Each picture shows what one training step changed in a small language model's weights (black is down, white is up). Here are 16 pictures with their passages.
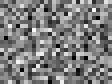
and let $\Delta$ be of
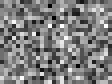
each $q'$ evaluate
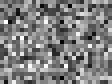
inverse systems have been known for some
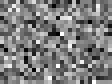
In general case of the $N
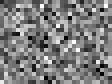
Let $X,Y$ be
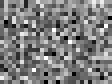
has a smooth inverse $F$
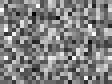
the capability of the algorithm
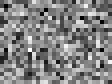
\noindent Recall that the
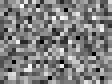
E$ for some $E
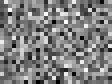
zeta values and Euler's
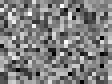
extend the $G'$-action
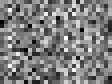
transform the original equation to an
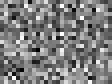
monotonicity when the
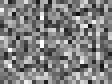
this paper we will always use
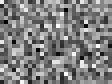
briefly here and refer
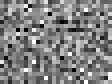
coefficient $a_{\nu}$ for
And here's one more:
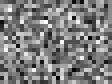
Then $w\in\gamma
